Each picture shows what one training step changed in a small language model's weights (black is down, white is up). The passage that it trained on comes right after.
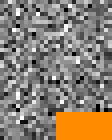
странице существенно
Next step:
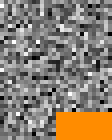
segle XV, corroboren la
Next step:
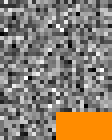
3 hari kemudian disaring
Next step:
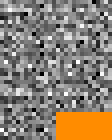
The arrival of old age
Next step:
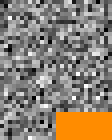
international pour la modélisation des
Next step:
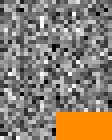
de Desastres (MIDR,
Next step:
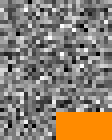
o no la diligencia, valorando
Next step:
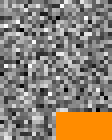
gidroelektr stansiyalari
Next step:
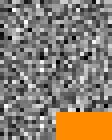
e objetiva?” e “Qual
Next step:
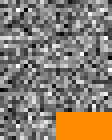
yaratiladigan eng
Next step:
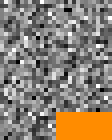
celu zmianę stanu
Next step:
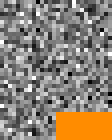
biron bir bezlarning secret
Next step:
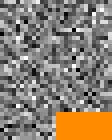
тилларни ўзлаштиришда
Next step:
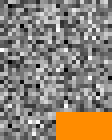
місця розташування,
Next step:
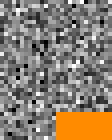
Universidade Metodista de São
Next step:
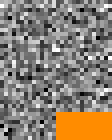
conteste donc la validité
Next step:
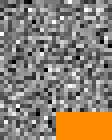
dunyoqarashlar, rang
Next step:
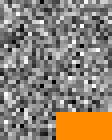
descomposición de los dos primeros
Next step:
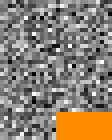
boshqarish organlari, nodavlat
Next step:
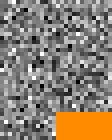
um incremento na densidade de
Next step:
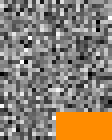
poder financeiro à nova
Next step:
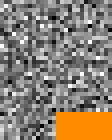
en milieu universitaire.
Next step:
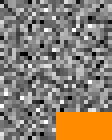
Xojibekova Yulduz
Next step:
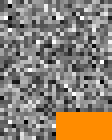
familiares, académicos y
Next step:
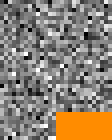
тең келбейт*
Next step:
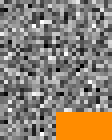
el Artículo 8 del Real
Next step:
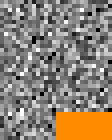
comprend à la fois la
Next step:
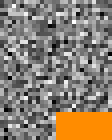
en las ventas de licores, o
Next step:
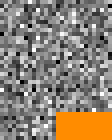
þeim. Við
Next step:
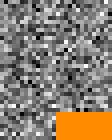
черкаській землі.
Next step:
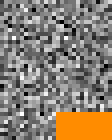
territoire, ensuite y
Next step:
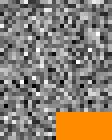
escala propuesta por Saaty
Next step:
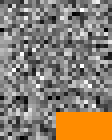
los responsables de formular
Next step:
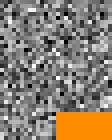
prognóstico da SGB e a
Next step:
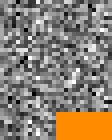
експортної політики
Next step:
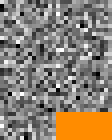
and highlights their
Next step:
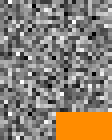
президента Судану
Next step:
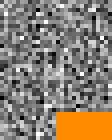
e Faria, 2018). Conforme
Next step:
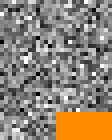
мотивації в Україні у
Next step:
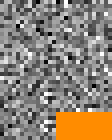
science, economy, and
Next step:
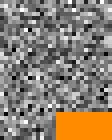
linguagem humanizada
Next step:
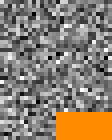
redes sociales digitales en las que
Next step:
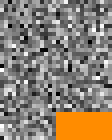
desenvolvimento urbano
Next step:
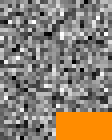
família assumem um
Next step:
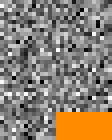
la pluralidad in totum de
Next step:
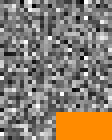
atas kombinasi faktor
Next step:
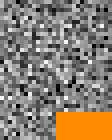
сроки за последние 10
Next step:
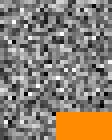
časti Podunajskej
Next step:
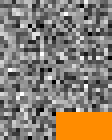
maintenance of air cleaners
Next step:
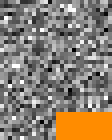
chetlashtirish to'g'risidagi
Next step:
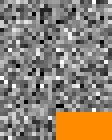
foi imaginado e apresentado
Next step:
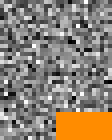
aspects will be taken into
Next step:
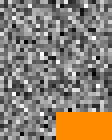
rasa syukur, dan
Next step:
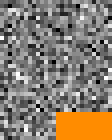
o'rnida, harakatlanish
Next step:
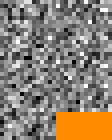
In dieser Darstellung wird
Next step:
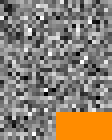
werden als gewenst. Dit is
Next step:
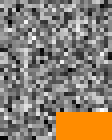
de capacidades para una efectiva
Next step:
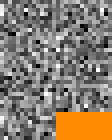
tarixida dars samaradorligini
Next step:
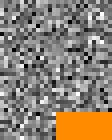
di numero e in qualche modo
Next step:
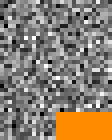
bo'lingandan so'ng
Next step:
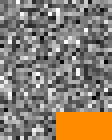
cui segue l'invio
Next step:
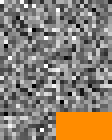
qisqa bo'lishi mumkin
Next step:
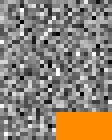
bloqueia (`deny` no
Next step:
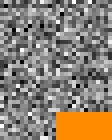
yanada samarali qilish va
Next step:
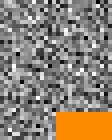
en menos de seis meses) y
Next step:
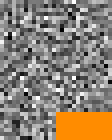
darajada shimib oluvchi
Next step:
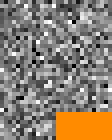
1. Выбор ответа.
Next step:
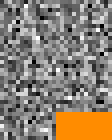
событий В.О.
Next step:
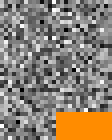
e os sentimentos vivenciados
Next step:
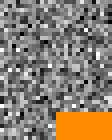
ham kirdi. Xotin darcha
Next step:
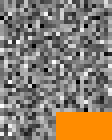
receber nossas informações
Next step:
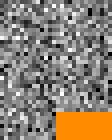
de prendre les femmes en
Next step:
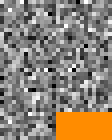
ÖAW konstituiert,
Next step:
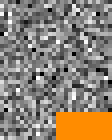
entscheidenden Informationen
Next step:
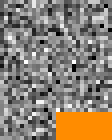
Lesaux, N.K. &
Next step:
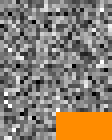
пользу, приносимую
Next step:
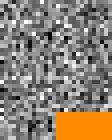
alta), emerge ad esempio che
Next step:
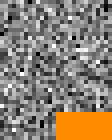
fisonomías o rostros
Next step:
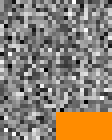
ke alamat IP yang dituju.
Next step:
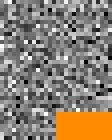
le seul facteur de la
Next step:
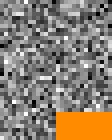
Cirino Shirlene Santos
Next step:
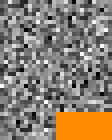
методов коррекции – от
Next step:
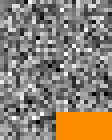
разрыва в образовательных
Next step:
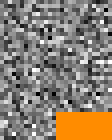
Аср навларининг сув
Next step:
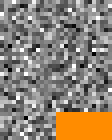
Прагнення досягти
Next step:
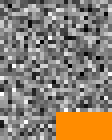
tarief rekening houden bij
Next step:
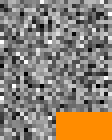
relacionados à educação sexual
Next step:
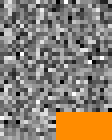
in undergraduate students'
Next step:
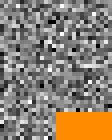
asian journal of social sciences and
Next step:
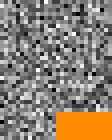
general integral en el contexto de
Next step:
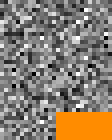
hisoblanadi. Davlat
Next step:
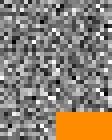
ulardan xulosa chiqarish
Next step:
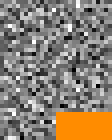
O recurso ao estado de exceção
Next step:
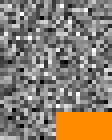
función principal podría estar
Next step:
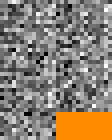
туристик корхонанинг
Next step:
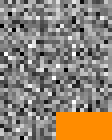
bilan birga olib borilishi
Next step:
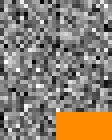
*Revista mexicana de
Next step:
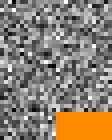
muammolarini batafsil
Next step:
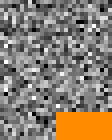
salah satunya pembuatan
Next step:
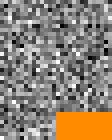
bir tomonlama yuklamaga
